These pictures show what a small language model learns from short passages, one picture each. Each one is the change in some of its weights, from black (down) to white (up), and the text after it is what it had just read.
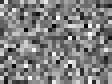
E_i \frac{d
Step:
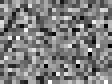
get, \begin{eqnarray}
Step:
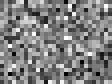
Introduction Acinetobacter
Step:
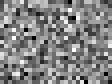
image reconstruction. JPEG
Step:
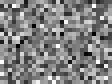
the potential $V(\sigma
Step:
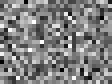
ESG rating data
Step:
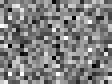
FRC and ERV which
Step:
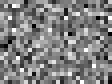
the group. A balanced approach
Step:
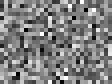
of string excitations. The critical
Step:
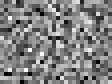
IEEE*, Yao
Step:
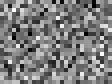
and mechanism of the oxidation of
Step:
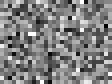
higher-order optical modes ($n
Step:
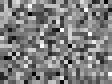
discriminant rule with
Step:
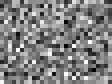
Writing nurtures
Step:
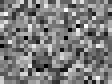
those reported earlier⁶.
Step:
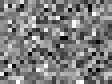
at a much longer time scale
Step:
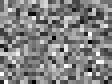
essentially means that the population transferred
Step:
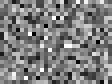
mechanisms --- involving, in
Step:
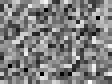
model, it is already widely used
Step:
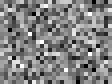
that food, paper and plastic
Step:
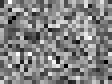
leading them to lose their
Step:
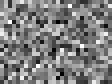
($\eta$) due to their
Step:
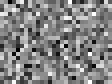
[3], Geonames
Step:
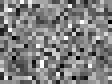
alternating current/direct current
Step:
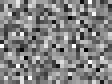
compounds has been expanded
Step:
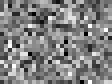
period for a child's
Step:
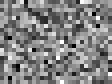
In the case of slow switching
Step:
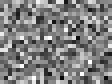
partially covered by {\it
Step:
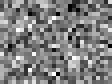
multiple Class 0, I and
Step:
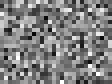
Conf. Ser.}\ }\textbf
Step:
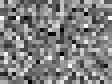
collective \textit{net
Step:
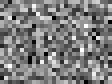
sensitivity to seasonal
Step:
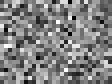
higher than limit Informative 6
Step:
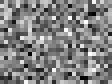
are unique platforms to study
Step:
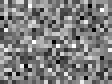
%This offset is not significant
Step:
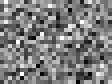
presences and firm performance.
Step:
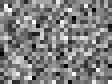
m_D^\prime \simeq
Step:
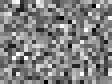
total ply number In order to discuss
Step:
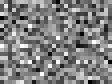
level of intrinsic motivation
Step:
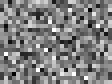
configuration we expect positional errors about
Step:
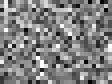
has been observed since antiquity
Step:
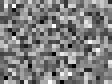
distribution but also intuitive
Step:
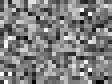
call to the subroutine
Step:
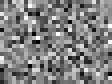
Applied Physics, Mohammed
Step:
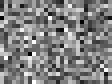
of duty cycle for
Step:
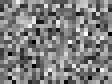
only use whatever is produced in
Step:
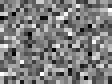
p. 7) Though the play
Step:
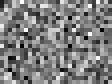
using VdW EOS.
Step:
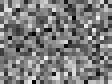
bias as small as ~3
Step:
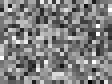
to explore how competing
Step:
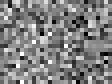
magnetic susceptibility}
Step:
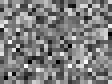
promising and it is intended to
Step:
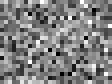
research, the population was trainees
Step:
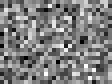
& \textit{Favors
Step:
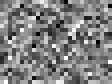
very common in academic institutions
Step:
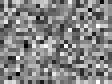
concept of managerial image.
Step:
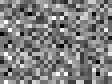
more and more important in the future.
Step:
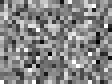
corresponds to 1~au and
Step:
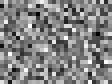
technology to allow a bank to
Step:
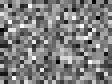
$\nu(q)$ is not
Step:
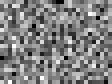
the issue of forming clusters in
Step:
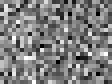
leaving the port and
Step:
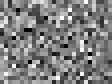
global authority was vital.
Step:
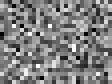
to always use TikTok.
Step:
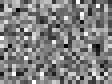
preparing the different formulations by
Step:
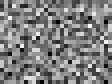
of the instanton action
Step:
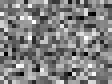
Lastly, on the theme
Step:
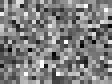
(HIL) case study on
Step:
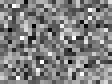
the buffer was prepared
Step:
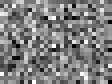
0/0° composite
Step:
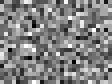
Rangarajan v.
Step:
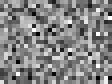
this notion two strings
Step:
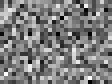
determined by a set of non-linear
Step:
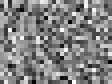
system. As the noise rate is increased
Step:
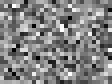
the maximum power barely
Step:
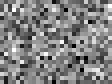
and fast switching. A
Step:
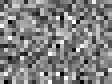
Ceará Agora
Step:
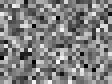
the 36 states of Nigeria.
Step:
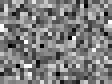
simultaneously for age and
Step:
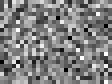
control as a province of input signal
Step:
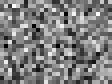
the resolution rate of SBOM
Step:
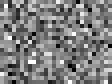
incidence angle but for $n =
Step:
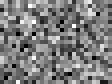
It may preferentially
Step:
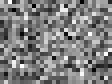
mood and their lessened
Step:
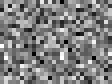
to the present. This article
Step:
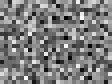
density contrast is evolving according to
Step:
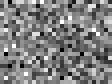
statement Participation was
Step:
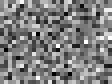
due to a slightly enhanced
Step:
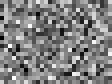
evaluation," *Applied
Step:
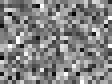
similar way, WHO
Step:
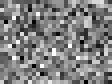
broader framework of fuzzy
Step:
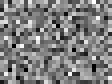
elements of IM, including
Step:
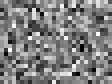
links, so $p$
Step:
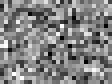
design and publish nice
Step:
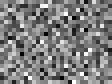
that there is no significant difference in single
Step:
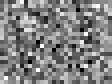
In (d) more averaging
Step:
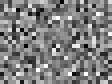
policy, other states have accused
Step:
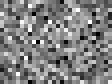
Consequently only the Lumba parameters
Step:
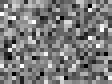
Model I are bounder than in
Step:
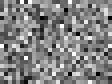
volts AC, which known as
